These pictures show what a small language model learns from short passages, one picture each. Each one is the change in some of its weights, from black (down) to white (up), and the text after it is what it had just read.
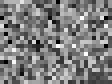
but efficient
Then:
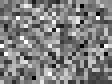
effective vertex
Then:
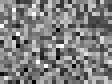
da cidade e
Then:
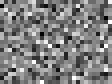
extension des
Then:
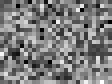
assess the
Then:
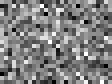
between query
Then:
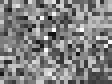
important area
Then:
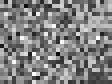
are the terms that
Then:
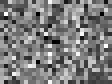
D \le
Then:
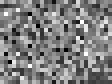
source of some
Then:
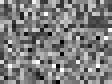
as the final
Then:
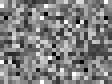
acorde a
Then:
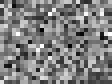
la zona
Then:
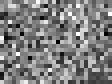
widely used
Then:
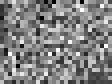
In simple
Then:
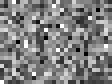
prescribe a
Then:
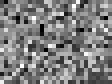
bar level,
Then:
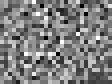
the National
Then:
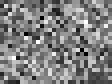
feature of the
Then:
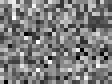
state of the
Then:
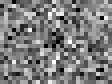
A). Figure
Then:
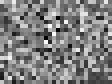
in particular, the
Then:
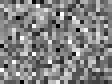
These terms are
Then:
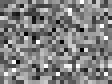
less than the
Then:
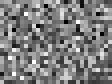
deal with different
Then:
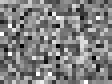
of injection
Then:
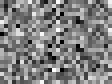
the atomic
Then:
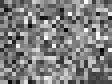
0$, which is
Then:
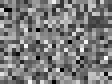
rule result for
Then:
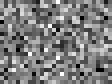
the permeability
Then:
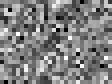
iodine and
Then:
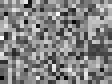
insights in
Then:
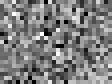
a cyber
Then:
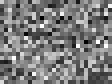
present at the
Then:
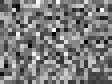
a month or
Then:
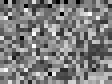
is the most
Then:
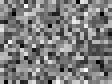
different type of
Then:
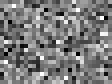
to ASTM
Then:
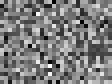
of the fcc
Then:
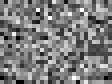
It gives
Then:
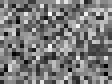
for average
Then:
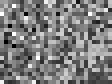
poor. The
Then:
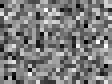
at times
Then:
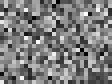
locations of the
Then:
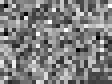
queue to
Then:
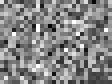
interesse em
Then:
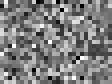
magnetic field
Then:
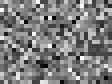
behind these two
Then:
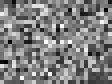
data have been
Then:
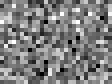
to the high level
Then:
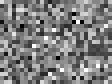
were taken in
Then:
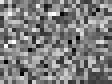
to the more
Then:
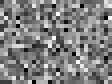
Rates constants
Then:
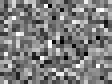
do sexo
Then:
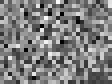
the automation
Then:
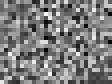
paradigma de
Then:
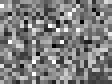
is an oily
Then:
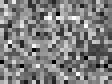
both solutions on
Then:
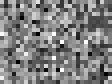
our study.
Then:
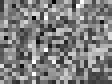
is a prime
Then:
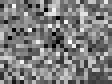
in Figure
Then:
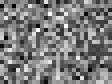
around and
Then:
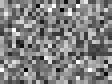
parameters. The
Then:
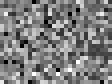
took place
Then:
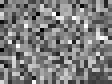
solution which
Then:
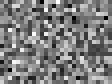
de corpo
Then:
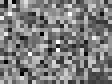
to what
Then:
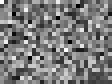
measured within the
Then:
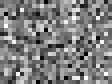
solve problems
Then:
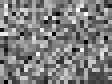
and S.
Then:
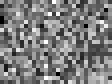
as minimum
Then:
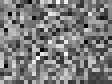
a basis for
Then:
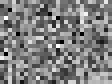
role in models
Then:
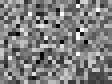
the case study of
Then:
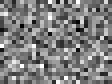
multiplet is
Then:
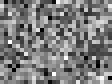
which is a
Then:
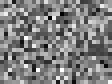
with the most
